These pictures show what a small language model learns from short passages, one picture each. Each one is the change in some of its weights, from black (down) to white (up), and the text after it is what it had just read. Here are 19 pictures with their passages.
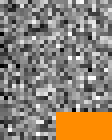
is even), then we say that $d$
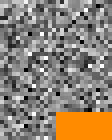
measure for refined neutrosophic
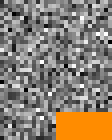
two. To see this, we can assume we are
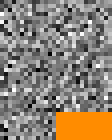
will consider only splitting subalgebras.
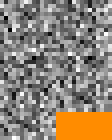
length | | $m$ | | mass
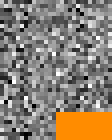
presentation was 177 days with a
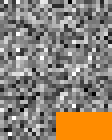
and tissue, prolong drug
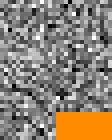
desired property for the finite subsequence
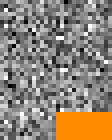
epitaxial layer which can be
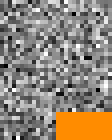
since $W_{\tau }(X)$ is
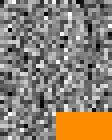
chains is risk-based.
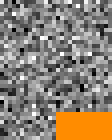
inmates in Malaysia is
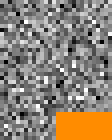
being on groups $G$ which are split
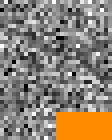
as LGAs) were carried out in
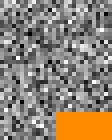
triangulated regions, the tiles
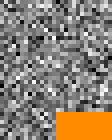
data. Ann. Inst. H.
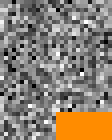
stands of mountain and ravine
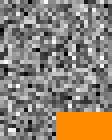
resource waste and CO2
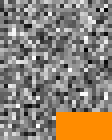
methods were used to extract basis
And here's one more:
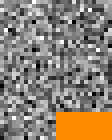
Internships Engineering
